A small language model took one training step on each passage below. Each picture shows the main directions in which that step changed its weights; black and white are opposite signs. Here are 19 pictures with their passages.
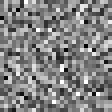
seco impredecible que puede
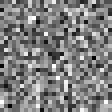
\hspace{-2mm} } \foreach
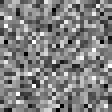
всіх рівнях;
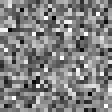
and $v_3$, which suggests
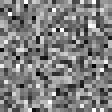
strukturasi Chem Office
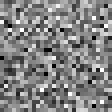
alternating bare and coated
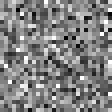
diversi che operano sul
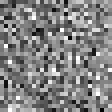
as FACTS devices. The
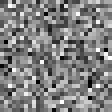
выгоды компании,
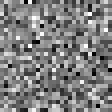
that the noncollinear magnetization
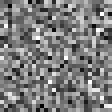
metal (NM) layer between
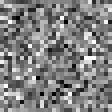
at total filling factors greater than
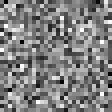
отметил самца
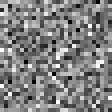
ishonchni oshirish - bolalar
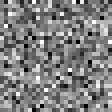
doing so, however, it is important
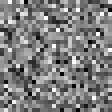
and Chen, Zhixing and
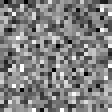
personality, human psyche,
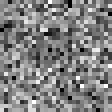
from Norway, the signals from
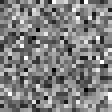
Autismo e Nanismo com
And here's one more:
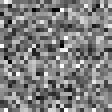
observed decrease of the surface potential a shift
